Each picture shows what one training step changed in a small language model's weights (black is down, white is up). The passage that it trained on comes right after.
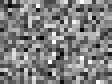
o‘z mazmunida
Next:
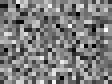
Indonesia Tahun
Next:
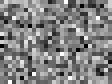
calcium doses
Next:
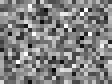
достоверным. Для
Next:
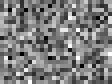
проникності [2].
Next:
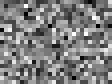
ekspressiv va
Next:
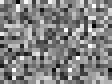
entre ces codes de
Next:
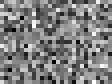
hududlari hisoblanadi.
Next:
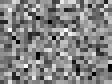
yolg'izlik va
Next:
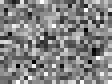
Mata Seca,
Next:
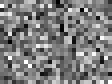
CD20 positivo.
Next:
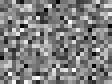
человеческих ресурсов
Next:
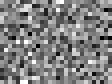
Образование. М.:
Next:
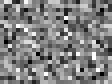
si fuera causa de
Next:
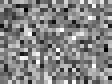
variété de niches
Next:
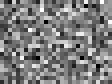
hari berdasarkan
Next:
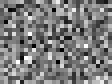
sentimiento de progreso
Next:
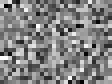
та стимуляції
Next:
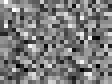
çok uzun.
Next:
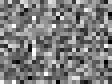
a la confrontación entre
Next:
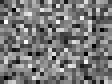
we all just get
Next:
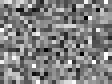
"Mobil aloqa
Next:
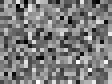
yılında Worcester
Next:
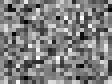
ella se determinó el
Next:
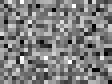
no desgaste das
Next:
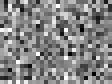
ikki ming yillik
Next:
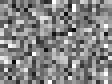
se considera que el
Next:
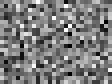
berbagai tantangan.
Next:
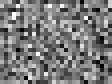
los pueblos, los
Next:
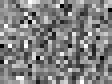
el chatbot, lo
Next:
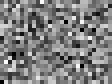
que veem a memória
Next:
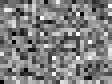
yerdan bronza
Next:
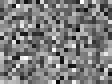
ha comprobado hasta
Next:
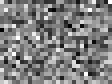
intencionado pero
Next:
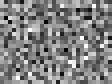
processo educativo especificamente
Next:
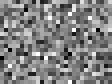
entre el número de
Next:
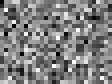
dan ortiq turi
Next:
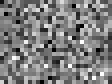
Türkiye Yüksek
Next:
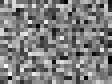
%) sont classées dans
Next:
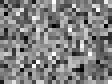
este percepută ca un
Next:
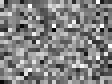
3 Стратегії
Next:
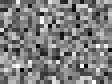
berikut: 1.
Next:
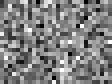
convinge În
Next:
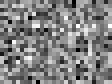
de vinculación con la
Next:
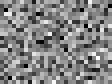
para deixar de ser um
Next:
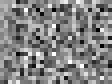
VA MILLIY
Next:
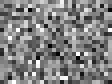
etadi. Maktabda
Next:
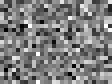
о производителе,
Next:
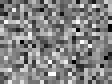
1. TEORİK
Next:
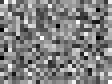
qolmasdan, balki
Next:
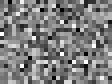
presque toute phrase
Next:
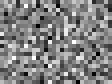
composition and species
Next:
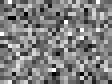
parvarish qilgan.
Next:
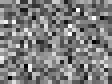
e sobre a morte das
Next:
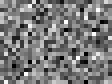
дизайн мислення
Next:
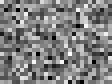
массу, может
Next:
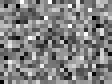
hasil penelitian
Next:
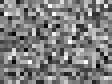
yozgan edi.
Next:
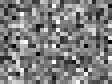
якісних показниках,
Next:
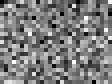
contradicciones con otras
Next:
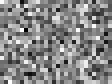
стройностью и
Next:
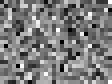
größeren Stil
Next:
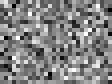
które można
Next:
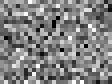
podatkov, ki
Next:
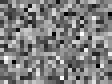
cómo estos valores de
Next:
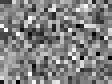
которого явился
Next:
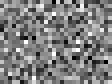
me‘morning ijodiy
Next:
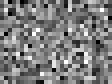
tashqi ta'sirlarga
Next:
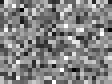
xil: aslan zid
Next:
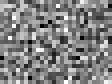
figuran en el
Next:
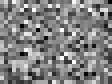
совокупности на данные
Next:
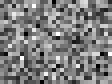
renaturation à grande
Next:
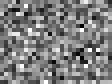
architecture of
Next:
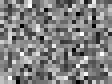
liberdades individuais e
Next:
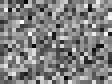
va Oʻzbekiston xalqiga
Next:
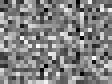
практики. Цей
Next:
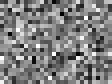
як інтегрованого
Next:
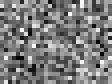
del siglo XXI El
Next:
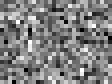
de insatisfacción
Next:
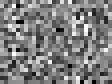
xavf omillari
